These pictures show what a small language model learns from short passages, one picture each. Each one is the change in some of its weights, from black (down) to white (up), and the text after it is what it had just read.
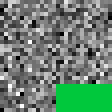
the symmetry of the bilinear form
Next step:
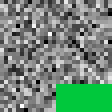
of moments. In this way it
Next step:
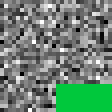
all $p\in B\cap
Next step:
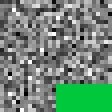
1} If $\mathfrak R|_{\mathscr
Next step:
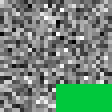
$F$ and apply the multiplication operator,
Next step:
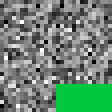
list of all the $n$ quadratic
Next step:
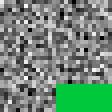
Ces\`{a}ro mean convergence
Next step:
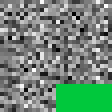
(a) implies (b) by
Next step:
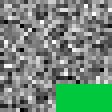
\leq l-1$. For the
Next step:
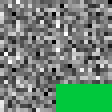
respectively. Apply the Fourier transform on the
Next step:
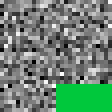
the OLS-triple
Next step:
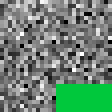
from the fact that they are atoms
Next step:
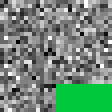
in a graph $G$ then we denote
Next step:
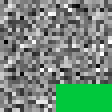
by constructing a class of graphs, and
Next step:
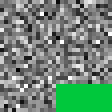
In what follows we generalize the previous Proposition
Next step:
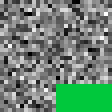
of correlations is not appropriate
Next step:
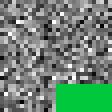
following properties: \item{\rm 1)}
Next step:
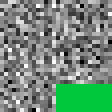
this section we show how to apply Corollary
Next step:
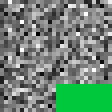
the arguments used in the first half of
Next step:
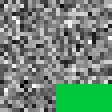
bound we deduce: $\Im
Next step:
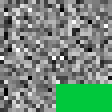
solution of the microscopic
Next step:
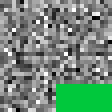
previously, there is a unique embedding of
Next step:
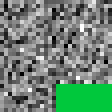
of viscous friction in the
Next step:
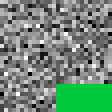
them by $\Fxy^\lambda$, where
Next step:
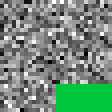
positive constant $\tilde{K}$ such that
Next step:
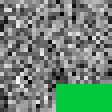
and its coefficients are exactly the stated formal
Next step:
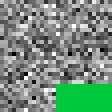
The Virasoro operators
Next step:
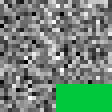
feasible set \( \Omega_t
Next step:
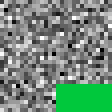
S_i]$ est une section de
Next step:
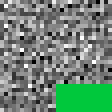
we derive the number of fixed points under this
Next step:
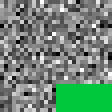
then be devoted to the proof of
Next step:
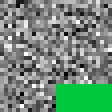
is enough to show that the connected components of
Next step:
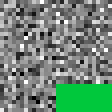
implies (ii), so we include a proof
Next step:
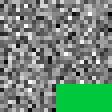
vertices of $G$ such that
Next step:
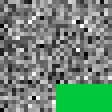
the closer is taken with respect to
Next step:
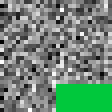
fibre $Z_v$ of
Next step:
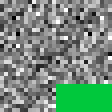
q<1$. Then, by Lemma
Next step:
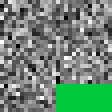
a quadratic polynomial in $x_3$,
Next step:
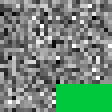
p_2) \ee for
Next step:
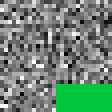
Equivalently there is an isomorphism of
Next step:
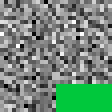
torsion quotients of Seifert
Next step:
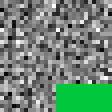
Otherwise, we generate
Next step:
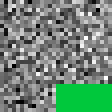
of norm. This allows us to
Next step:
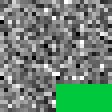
\title{Multidimensional quadratic
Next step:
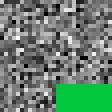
our two disks, we obtain an
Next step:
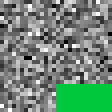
a genus two curve on the generic
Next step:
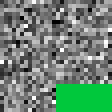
$C$ should be a convex cone that
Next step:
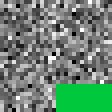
be seen that, although the determinant
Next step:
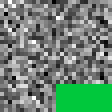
\item Dore C. and
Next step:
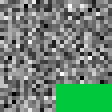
in \cite{FoL06},
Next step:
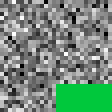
an intuitive understanding of
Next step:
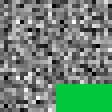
\caption{Curve estimations for
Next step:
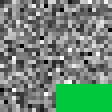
by $\mathcal{I}.$ \fin
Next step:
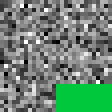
(path) $\omega$ on
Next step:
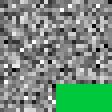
equal to one of these. The proof of
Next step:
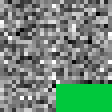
behaves well enough. They provide
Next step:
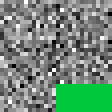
monomials $\x^u$ such
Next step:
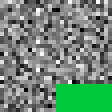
Joyce, {\it A new
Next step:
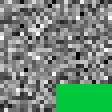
end, we prove that the conjectures
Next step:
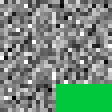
of boundary conditions including nonlinear cases.
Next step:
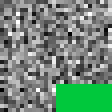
$\K$. This Cartesian decomposition is
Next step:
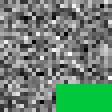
the model compartments and the optimal control
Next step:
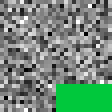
is (weighted) homogeneous of degree
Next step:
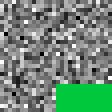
that the map induced on the instanton
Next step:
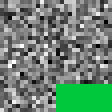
the asymptotic resume, that is, the
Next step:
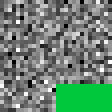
All typing derivations are preserved
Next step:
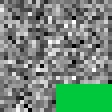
in its manifestation in the representation
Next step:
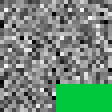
depending on $k$) such that
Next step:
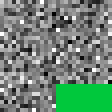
developments from the late
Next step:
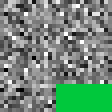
Here, the image of the word as a
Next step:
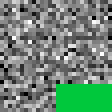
Fukushima, who
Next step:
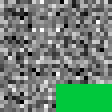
Our work is intended to find a
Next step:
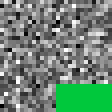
$F$ any derivation $D$
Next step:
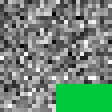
the solution is proved for non local uniformly
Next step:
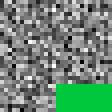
University, CA, 94305.
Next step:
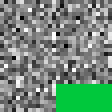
for large~$i$. Moreover,
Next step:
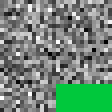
t)|^2$ is defined as \[
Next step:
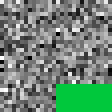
the symmetric linear systems using the procedure described in
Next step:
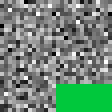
from the simple change of variable $x$
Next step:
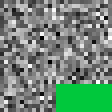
by hand. We shall just give one
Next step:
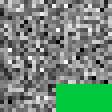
functors of spectra simplified the definition
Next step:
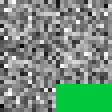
following commutative diagram of abelian groups with exact
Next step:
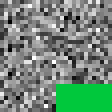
sensitive to heterogeneous
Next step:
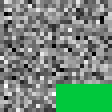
= b_k$ for all $k
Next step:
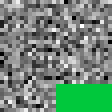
retained as the initial BKSs
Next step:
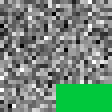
$\mathcal{Q}$ given by
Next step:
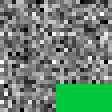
has the properties one would expect.
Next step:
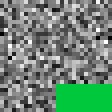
Conjecture \ref{contype4}
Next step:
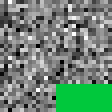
the end, this result can be used to
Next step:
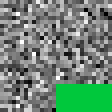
The Clifford group is by
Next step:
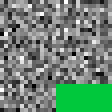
\subsubsection*{Proof of Main Corollary from
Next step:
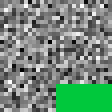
same type of initial data except that they
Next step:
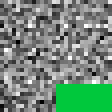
the domination number of the line graph of
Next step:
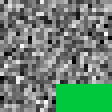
any $x\in A$, there are
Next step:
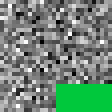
$X$ be a topological space. An
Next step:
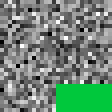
shown by Milnor, the restriction of
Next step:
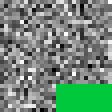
where $D_N$ is the bounded
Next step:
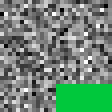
\}$ is also zero-sum-free
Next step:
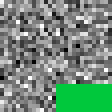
open problem.\\ We will not study the
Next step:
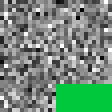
hypergraph $G^s(n,
